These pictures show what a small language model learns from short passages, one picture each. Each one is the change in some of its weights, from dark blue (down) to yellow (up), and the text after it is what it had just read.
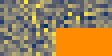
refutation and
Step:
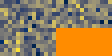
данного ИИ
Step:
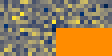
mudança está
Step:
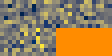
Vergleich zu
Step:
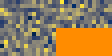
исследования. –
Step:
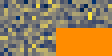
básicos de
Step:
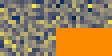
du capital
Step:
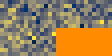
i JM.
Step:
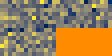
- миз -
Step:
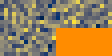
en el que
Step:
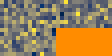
de ideias
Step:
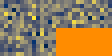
у цьому
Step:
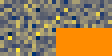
amamentação de
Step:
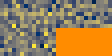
worden dan men
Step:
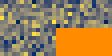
eine stabile
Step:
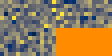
его роль в
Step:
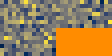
como se pode ver
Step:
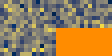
op te maken
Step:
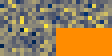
zamon talablariga
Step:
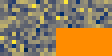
tronco das
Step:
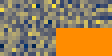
de escala en
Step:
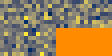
order to
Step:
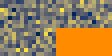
определят и
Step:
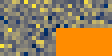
Membro do
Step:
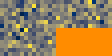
of Culture
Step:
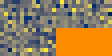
другой не
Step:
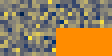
le plus faible
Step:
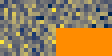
enviados para
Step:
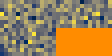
mayor o menor
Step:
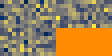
jiwa untuk
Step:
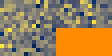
fundação do
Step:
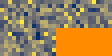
va boshqa
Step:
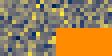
olarak kabul
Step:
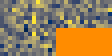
usuario o
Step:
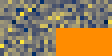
на срок
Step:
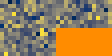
The educational
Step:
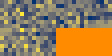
assim, a
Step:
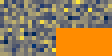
de que os
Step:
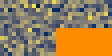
ligados à
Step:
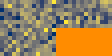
orqa unli
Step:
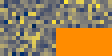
políticas como
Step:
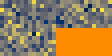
НАН КР
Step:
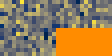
in questo
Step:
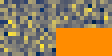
Federal da Grande
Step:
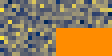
В данной
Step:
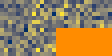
bir oran
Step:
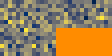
orqali mavzu
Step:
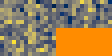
la baisse
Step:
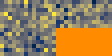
students with
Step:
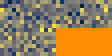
бири бу
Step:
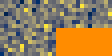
momentum in
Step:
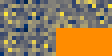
werden. Die
